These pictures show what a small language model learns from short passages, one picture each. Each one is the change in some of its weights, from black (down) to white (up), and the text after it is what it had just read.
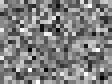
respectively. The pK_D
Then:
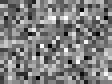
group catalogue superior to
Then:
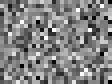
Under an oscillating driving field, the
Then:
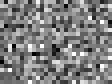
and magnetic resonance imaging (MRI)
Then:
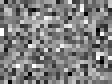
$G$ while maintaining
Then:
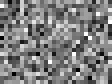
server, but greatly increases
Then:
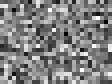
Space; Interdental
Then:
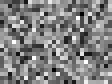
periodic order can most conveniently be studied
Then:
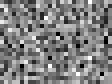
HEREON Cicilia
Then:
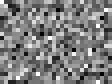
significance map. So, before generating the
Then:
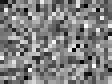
, still gives a Sidon
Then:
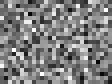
Significance levels are calculated by
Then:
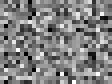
of the front page stories they have
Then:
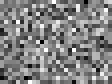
CSR disclosure index in both
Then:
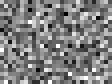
in the supporting information. A series
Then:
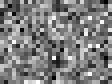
Thus, as long as the velocity does
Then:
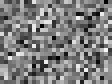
moves removing the $j$
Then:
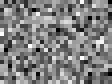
$M$ be a nontrivial module
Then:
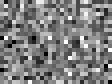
from films, books or any
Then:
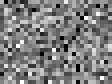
$A^{\bigotimes m}$ is
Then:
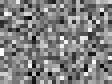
than an archive of a
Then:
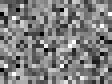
string is a realisation of the double
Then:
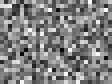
THz. Furthermore, the simulation results
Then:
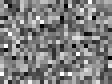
low content of potassium.
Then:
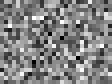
Professor at Mines from
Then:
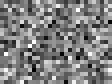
the size of the coefficients of
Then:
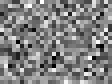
Initiatives Interactions Report
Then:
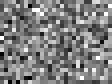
1D convolution filters of stride
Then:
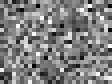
there is $p \in
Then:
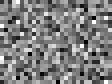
A_i\}$ is comeager
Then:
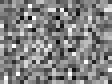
{\bf 2.} The next proposition presents
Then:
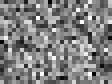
Vacuum-filtration and
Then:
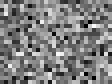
pixel, the derived
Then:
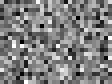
this spectral dependence of scattered
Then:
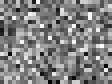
\label{lem2} For
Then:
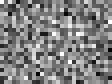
an extensively and widely used
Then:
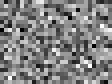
from warm to cold
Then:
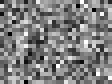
The chargino mass matrix reads
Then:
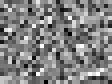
the story 'Summer
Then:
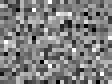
sample. The plot additionally compares
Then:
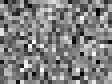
edge $e_1$ with
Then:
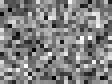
torus for three-channel
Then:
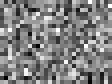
$2$ strictly greater than
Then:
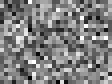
Thus, $x+y\in
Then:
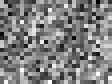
prevalent cancer type among women
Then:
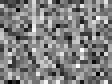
hand; our present goal is to complete
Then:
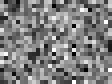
term, which may refer to very different
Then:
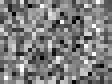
closure of $B_1$ with
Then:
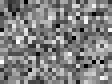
Hilbert space for $L$
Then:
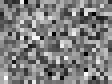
expect $v$ to be small
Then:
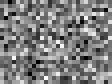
kosten als gevolg
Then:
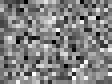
modules $P(S_i)$
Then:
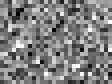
is a non-complete intersection curve if
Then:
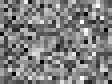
and context based on the explanation of
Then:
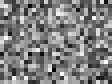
mol.) by heating on the
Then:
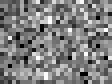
three-body recombination events studied
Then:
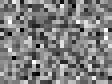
to be a basic one; as far
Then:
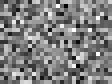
analysis of Meyer et al.
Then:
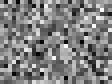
and exponentially small in $n$. This
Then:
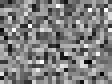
English. PhD
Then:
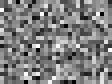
thickness; J&W Scientific,
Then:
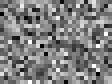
(Pasaribu and
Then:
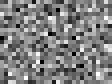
3\text{ mm}$. The wall
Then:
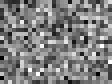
pseudomanifold, call it $P^*$.
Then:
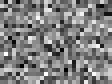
and the $\beta$-sheet is
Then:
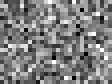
front face $\faff$. This means
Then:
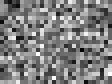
inequality on trust, and if this
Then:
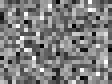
generality, we can assume that
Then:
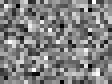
to induce greater crystal formation.
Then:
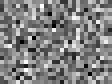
by rotating the curve an in Figure
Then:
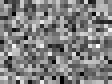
strength (UCS) tests which were
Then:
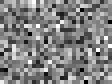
sugar, salt and
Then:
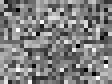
image primitive then it is not true
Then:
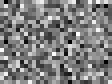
from ONC and were the
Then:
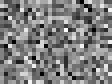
significant role in introducing students to
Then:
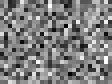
stock turnover ratio and
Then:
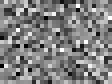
form $ S_n =
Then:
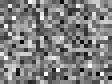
is pairs of pre- and
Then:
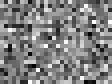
and budgets between the different
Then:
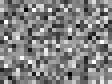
the local bodies as
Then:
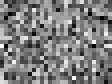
together. Consider a ground state $|\Psi
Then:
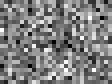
the ambient power system and thus
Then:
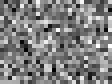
(general qualitative change in the speech structure
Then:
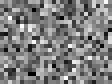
activity of unquestionable quality.
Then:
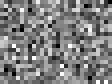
the lemma intact. The case
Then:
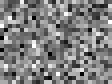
\in \mathbb{N}$ and
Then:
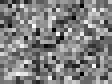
be a smooth function on the model manifold
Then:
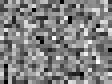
y\rangle$. In the case where
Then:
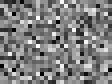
Filter belongs to the family of
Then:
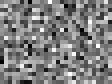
required to maintain life and metabolic
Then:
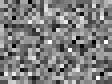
and discussed in detail. Results and discussion
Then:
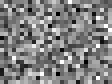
the conventional method. By using molecular
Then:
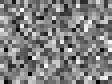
are solutions of the Schlesinger equations
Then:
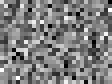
in foreign language teaching. The
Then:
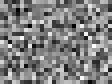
epoch but significant during the matter one,
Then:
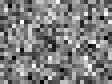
many Hamiltonian structures. Existence of
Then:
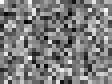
order of decay of the quantity
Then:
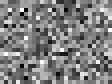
bracket, and $[\delta_\H
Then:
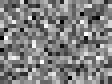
\to \dbR$ as in
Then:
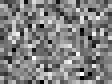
load especially the Tech Voc
